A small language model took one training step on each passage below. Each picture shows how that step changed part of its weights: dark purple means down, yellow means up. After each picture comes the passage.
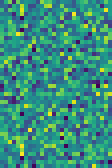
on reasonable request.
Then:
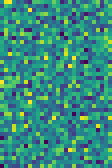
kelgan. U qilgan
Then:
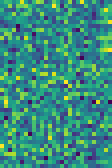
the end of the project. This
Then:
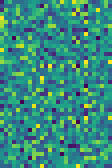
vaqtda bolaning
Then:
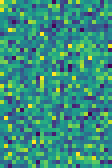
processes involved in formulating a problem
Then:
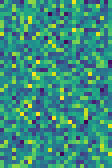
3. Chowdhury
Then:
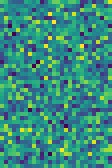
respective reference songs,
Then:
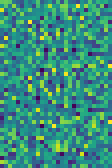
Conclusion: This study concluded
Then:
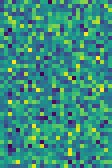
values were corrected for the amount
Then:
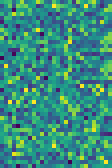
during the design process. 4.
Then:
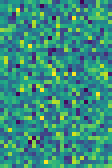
процесс и в высокой
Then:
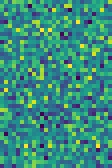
ko`proq talab ava
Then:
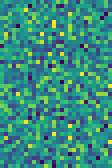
fait partie notre
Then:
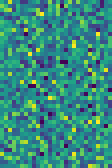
⁷Bacharel em
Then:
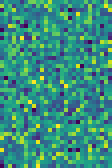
are driving, and not
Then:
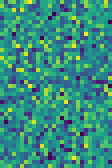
que no sabes lo que es
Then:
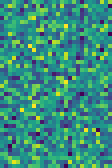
the amount of DNA amplification
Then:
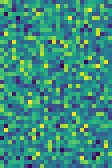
yuqori bo‘lsa-da
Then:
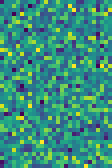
Alberto Fujimori
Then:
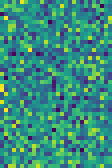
academically is due to
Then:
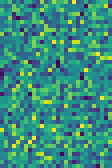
and takes right decisions -
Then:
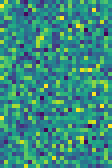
mantenendo, in
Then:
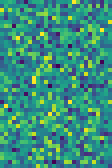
out in a distributed manner.
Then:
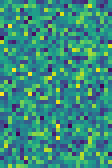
by Buddhist
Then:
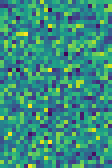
correct data on hypertension}}
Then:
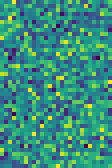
and finally HIMS must
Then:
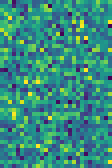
como para el procesado de
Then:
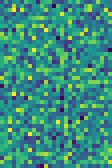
Imun. SCU
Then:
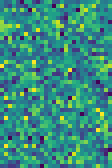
from maternal mortality³. The
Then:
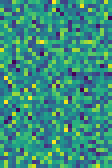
Sintenis, G.
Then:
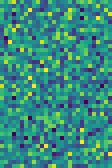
good agreement with other workers
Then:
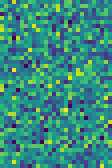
strategies to enhance the popularity of
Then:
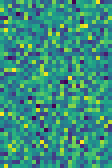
finding in the popular press,
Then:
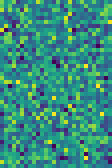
in the sector. However, this
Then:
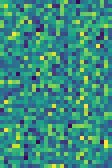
& Hussain, S.
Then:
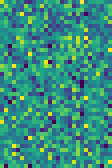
y resultados en un rango del
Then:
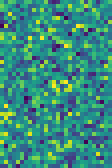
errors and any other
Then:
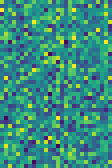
фактически обладает
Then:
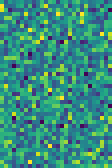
Desfechos Relacionados
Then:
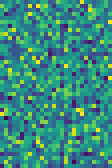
crucial component in organizations, constantly
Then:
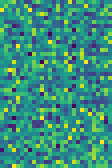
or another stage of the process of
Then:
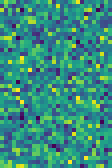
into a university. He
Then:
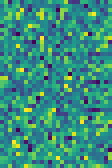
área de dormitorio
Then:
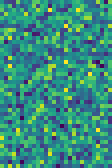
lack of an ODT).
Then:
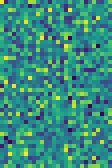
ein Rohentwurf
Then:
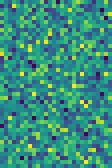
mengidikasikan bahwa
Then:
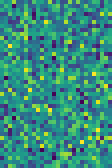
that these techniques can be used and
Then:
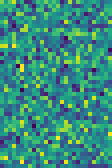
de indicadores do loop
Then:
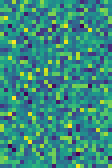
beginning of the subsequent
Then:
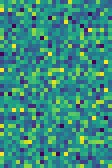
procedures), assures at all
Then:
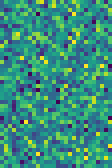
Nirmalan PK.
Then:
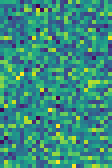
product (see Fig. 4),
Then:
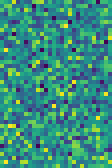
the comparative component analyzed and compared
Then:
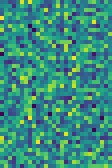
Vitoria I ©
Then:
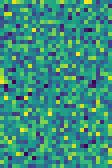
eki basqısha
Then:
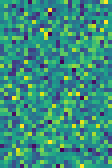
siguientes: «Yo
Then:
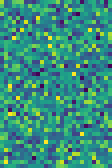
nume proprii (de
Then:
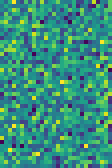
and sustainable diet (social
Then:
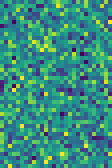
seguindo um percurso
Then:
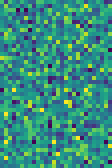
процес; сімейне
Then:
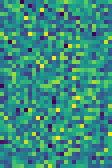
header about why people should
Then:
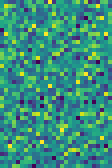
sparrow were recorded all the
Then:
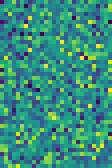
fleshy flaps with a
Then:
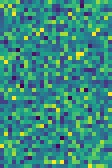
develop the patient care system in
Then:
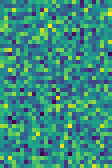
of the district court
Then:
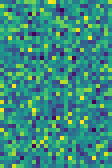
activity but the reduction was found to
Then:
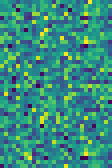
for network intrusion detection,"
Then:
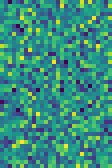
job market. Figure 2 - The
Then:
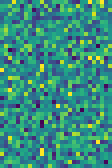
In the next section, the
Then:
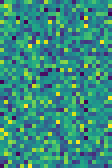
dan ayat (2).
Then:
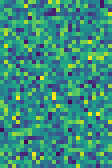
In our study we also found that
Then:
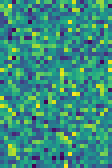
the specimen to the
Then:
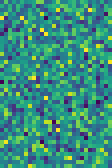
lebih jauh
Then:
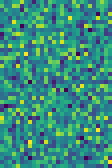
information retrieval scenarios
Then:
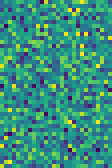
Bektashi archives in
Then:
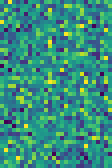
indicam deflação no
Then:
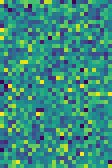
stress [13]. Moreover, research
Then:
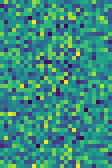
imposed correlation threshold.
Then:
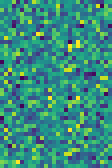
at the height of 5621
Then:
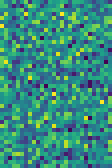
obesidade, onde
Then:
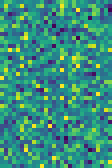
I va T - 14 navlari
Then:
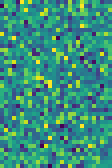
be set more concretely in
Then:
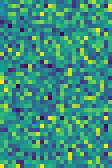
su potrebni dalji
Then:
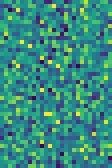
рекламі стають все
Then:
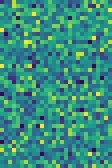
mamlakatning investitsion
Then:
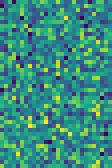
as a reputable research
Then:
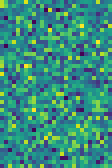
used to convert time domain
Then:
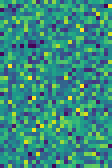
declarației de
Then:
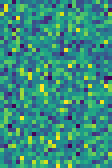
desarrollo infantil es del
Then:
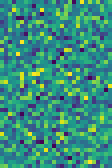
E. coli serves as
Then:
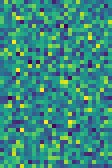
which make the different mixes of
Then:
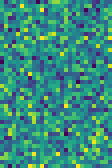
da mucosa nasal
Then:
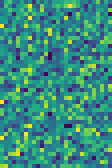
various types of social media such as
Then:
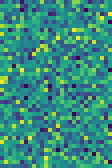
Ilmiy elektron jurnal
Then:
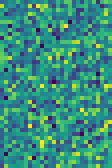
projects, individually, the case
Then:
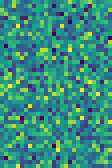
destruction of cultural heritage
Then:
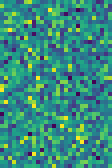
interest The authors declare that
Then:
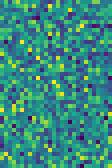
proceso se presenta en
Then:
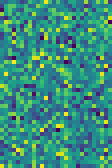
o empurrão para a
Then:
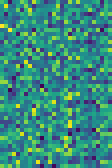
we will evaluate the complexity of the
